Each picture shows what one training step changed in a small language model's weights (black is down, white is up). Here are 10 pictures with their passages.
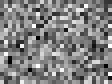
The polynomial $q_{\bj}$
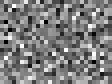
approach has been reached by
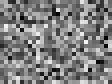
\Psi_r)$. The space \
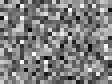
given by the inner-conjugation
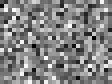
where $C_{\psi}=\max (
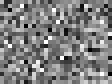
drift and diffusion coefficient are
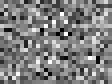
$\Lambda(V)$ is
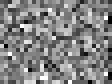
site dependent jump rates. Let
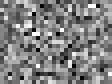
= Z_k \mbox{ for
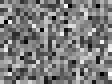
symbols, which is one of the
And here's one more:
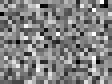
^2}\sin \theta _n
